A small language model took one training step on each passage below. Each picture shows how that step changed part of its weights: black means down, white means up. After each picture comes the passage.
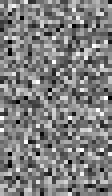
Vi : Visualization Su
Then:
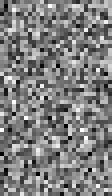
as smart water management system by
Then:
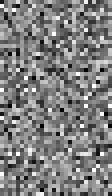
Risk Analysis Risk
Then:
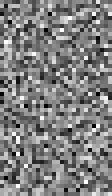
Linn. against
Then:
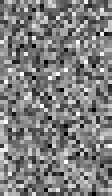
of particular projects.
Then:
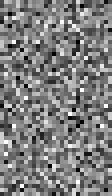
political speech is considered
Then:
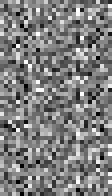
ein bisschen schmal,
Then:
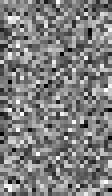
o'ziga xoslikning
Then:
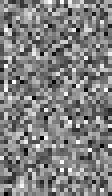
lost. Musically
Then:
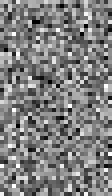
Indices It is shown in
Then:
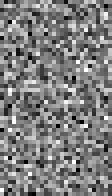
links and research collaboration
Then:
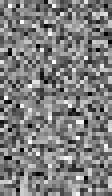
Spain have comprehensive
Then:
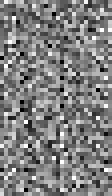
teaching materials to
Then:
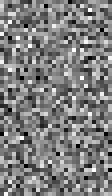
memecahkan masalah
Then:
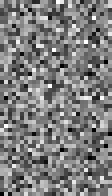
: 1 metal-ligand
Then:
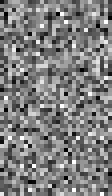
behavior of earth
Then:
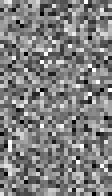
online. [3]
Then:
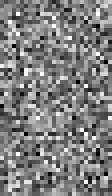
като паралелно
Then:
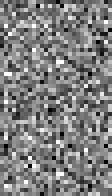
de leveringstermijn.
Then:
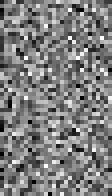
meaning, expanding the structure
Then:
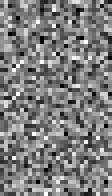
dapat mencapai
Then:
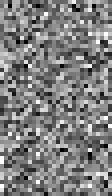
6. Salyha T.
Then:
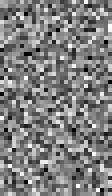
va ular bo'yicha
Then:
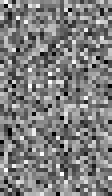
of Europe are covered by
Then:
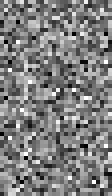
разработке и
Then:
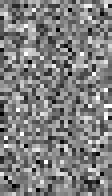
амалга ошириш
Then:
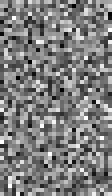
closed form analytical
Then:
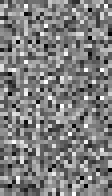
the endometrium and
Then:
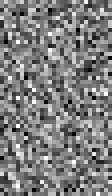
такие факторы,
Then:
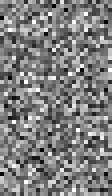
five forest species, such
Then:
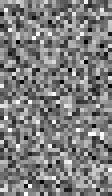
sutil, de fato, mas
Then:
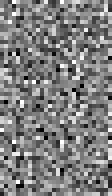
Constitución Política
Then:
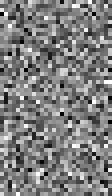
Iranian insurance firms,
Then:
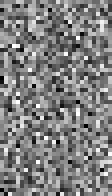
что использование
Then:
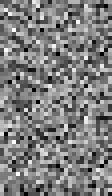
e fontes de novos
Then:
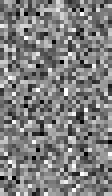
quality levels beyond a
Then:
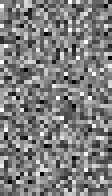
cutting of ferrous
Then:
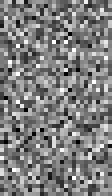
inclusion. Data were collected
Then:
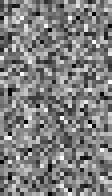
bo'lishi"[8] bilan
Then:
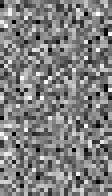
– все несут
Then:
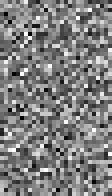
vision. A median filter
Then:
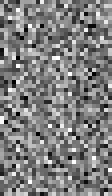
четко очерченные
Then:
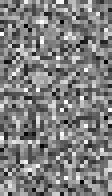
from day 1 to end of
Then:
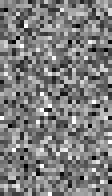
De même, chercher
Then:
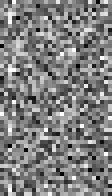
orqali ba'zan
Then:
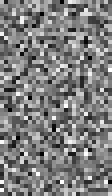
Averla piccola
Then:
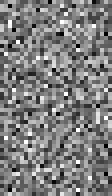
en actions demande une
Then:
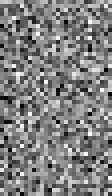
limites legais, deve ser
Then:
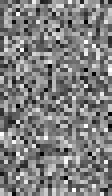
clinical presentation of innate
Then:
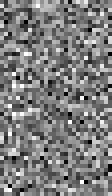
dificuldades e ao
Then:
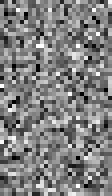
%, дещо
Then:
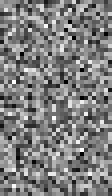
b.]. Keyingi davr
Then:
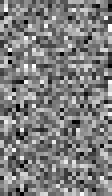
⁴⁶ Formula
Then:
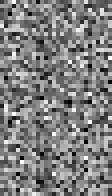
Ukrainian]. -
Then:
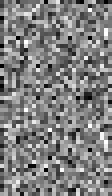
тадбирларда фаол
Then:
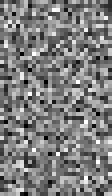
of smart electrical
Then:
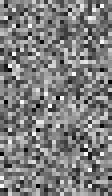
// Polymer,
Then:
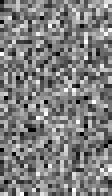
clave contenidos en los
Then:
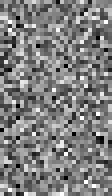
garbage by offering other
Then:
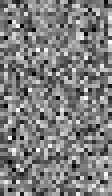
active sensing metric that
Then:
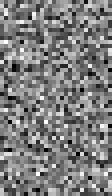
and 4 flat implants
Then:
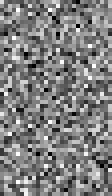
proces continuu, și
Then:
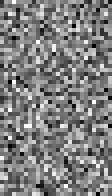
cenários." São
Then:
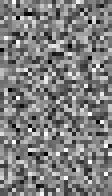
desde el Gobierno
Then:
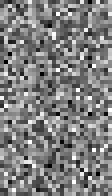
psixologik omillarini
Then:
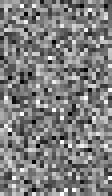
rotating table allowing to
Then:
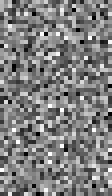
in both dialects are
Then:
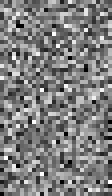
V., & Popova, I.
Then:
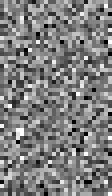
a Polícia Militar
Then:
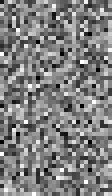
vitro* activity against
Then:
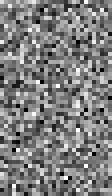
only generate profit but also
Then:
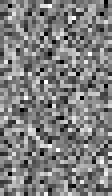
energetske transformatorima,
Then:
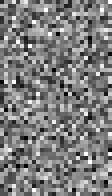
mulkdor faqat
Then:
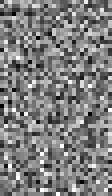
and standard deviations of the
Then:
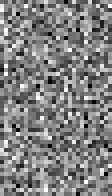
que la calidad de su talento
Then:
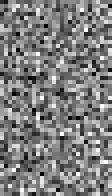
algorithms 29 to find
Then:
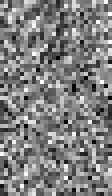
of being weak for the
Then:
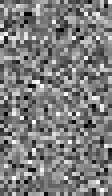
above complex molecules
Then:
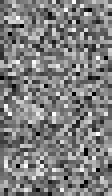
undov so‘z tarjima
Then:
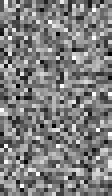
ayat menyatakan
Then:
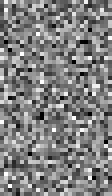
salientamos o relato de
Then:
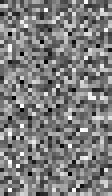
xorioamnionit ,7
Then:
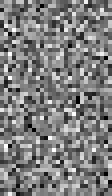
законных интересов
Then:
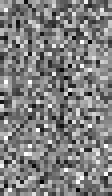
Education has been established
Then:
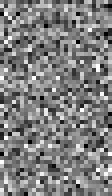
als Lw1 von einem
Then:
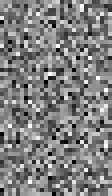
ГТУ или ДВС
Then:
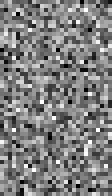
millatimiz faxrli
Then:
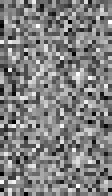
қурдирсинлар ва
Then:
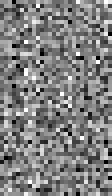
амри фармони.
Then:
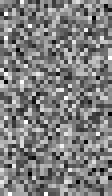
suitability conditions, including
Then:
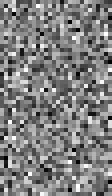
madde tüketimi
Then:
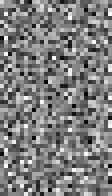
de 27% et petite
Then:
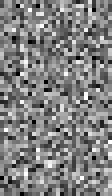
in this review is the lack
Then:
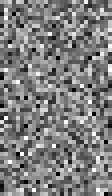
las zonas residenciales
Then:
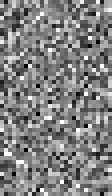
- Фернандо
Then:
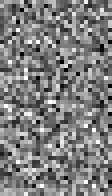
assistance in time, and
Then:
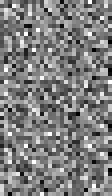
Vol 15, Núm.
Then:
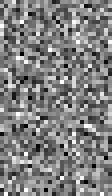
in all the logs (2000
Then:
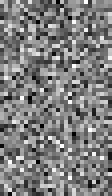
представлять собой
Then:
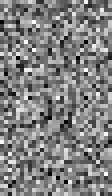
и практического
